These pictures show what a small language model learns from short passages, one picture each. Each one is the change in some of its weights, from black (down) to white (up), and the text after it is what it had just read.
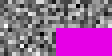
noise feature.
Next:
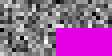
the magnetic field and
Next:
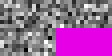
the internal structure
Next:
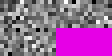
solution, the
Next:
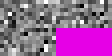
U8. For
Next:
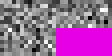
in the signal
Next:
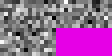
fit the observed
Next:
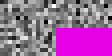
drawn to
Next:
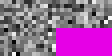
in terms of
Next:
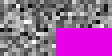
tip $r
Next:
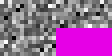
show that:
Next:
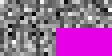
H, $\delta
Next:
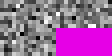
not possible to
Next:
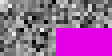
the load of
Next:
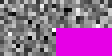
beam images
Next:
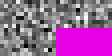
and background
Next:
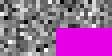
For example, for
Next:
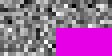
to the observed
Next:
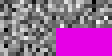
However, the
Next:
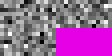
to a mode that
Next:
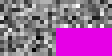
by the number of
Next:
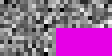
for speech
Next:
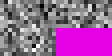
the sites
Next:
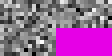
the underlying
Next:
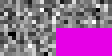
of $\sim
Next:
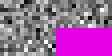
to the signal by
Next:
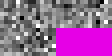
is larger than the
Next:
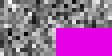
When the spin
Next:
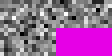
applied to each
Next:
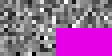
of increasing the
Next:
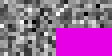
material with which
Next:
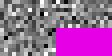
plotted for
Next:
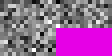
stellar magnetic field
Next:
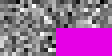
discussion, of
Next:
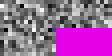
consequence of
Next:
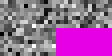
the variance
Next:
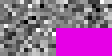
convey all
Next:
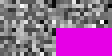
great for
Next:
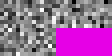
of the above
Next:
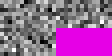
to flare
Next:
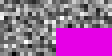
used as a
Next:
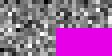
of the input
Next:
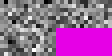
inputs with
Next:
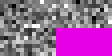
proof of
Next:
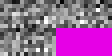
other types of
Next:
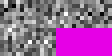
$ are the
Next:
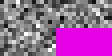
paper is my
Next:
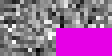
parameter to maximize
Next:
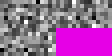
is why we
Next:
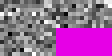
described by a function
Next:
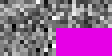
rest frame
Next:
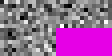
operator case can
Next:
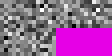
cues from
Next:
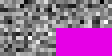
to thank
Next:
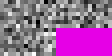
the top right
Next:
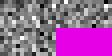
manner that
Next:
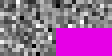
is given in Section
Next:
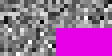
approach for the
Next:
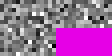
important for the
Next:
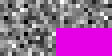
We find the
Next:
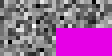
Now we
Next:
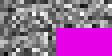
interactions, as
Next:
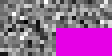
used classify
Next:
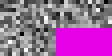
observation of the
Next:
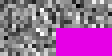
systems to allow for
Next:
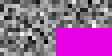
performance is simulated
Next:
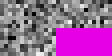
be connected
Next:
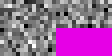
a quark and
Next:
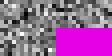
objective or
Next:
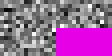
at room
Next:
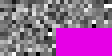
solutions that
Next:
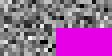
this work we show
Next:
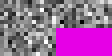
of the electronic
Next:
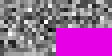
time derivative of
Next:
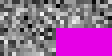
predictions of
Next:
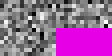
opinion more
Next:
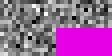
peak electron density
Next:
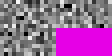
and $\delta
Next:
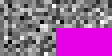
} Base
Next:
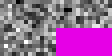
be used as a
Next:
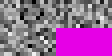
spot is
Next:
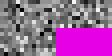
and proton
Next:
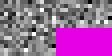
of IBC
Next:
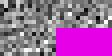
$M$, such
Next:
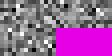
represents the
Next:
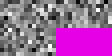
section of the
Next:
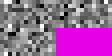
In this case,
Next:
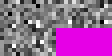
turn has significant
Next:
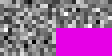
in Case
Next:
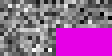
samples were first
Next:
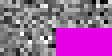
in 2D
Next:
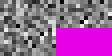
configuration have
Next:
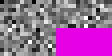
field in the
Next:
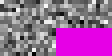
shown in an
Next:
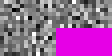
and let
